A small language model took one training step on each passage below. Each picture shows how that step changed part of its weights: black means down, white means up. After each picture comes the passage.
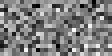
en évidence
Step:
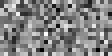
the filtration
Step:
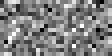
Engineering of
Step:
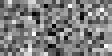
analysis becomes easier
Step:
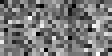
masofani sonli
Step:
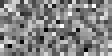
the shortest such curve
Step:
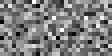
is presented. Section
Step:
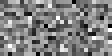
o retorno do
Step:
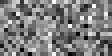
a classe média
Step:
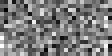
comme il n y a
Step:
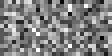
$a$ and
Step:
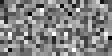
ve sağlık ile
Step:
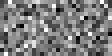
states. We note further
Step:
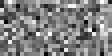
Scientific Institution
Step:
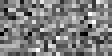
de Atenção à
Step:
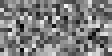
in a normal crossing
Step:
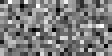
climate change,
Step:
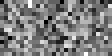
we have equality, then
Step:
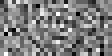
start from the basic definition
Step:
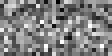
Methods of
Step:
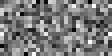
that there exists a universal
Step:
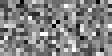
under the optimal policy
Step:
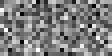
that for establishing this
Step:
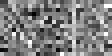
and leave the
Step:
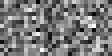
{\sf Proof. }
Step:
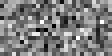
of the Poisson equation
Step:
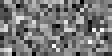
classical UCB.
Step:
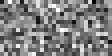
distinguish types that
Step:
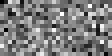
eforturi pentru
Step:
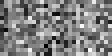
curricular do
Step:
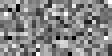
\perp} \cap
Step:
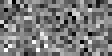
semi abstrak:
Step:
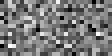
follow immediately from integration
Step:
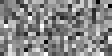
ish materiallari bilan
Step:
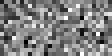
учун суд
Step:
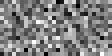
e a ordem
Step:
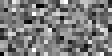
algorithm will terminate for
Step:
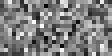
search optimisation algorithm,
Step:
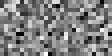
theme is proved in
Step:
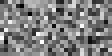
sink and then
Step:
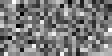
from a possibly high
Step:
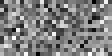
out to be less than
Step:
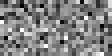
va sayohatlari
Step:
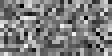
4, one can see
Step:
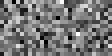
explicit schemes. This
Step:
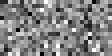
reeks van
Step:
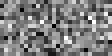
of $H$, but
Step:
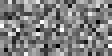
1. Introduction
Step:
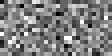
tem como temas de
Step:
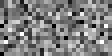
rather surprising
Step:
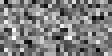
cruce y de la
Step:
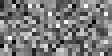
часа. -
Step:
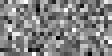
$\rho \in
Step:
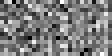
ва орденлар билан
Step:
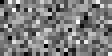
diesem Prozess
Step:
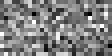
elements which are fixed by
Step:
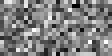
di liquori.
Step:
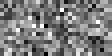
axborot olamiga
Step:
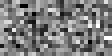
iqtisodiy va madaniy
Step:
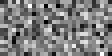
it was done in computation
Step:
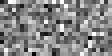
Sorting the degrees
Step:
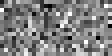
This understood,
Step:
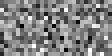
in their support have rank
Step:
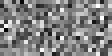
larger symbols of distinct
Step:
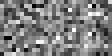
para facilitar la
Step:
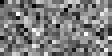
em sala,
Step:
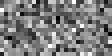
that creating the graph
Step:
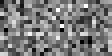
straightforward and it
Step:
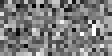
della filosofia
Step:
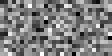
it is sufficient to consider
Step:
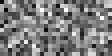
estrategia factible
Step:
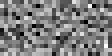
que le haga más
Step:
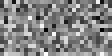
differentiable functions defined on
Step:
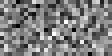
sabido que muitas
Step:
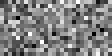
pos = left,
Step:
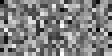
allows to prove the
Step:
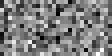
proved for smooth convex functions
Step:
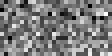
específica de
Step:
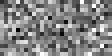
me'yorlar bilan
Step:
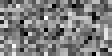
finite dimension is an invertible
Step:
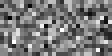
and Elliptic
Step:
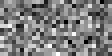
through a homotopy with a
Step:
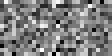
sequence of digits that
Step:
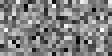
$ lying fully on
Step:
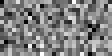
kunnen worden om te
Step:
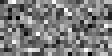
Pas). Revista
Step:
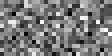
- Показник
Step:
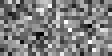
grandes tejados
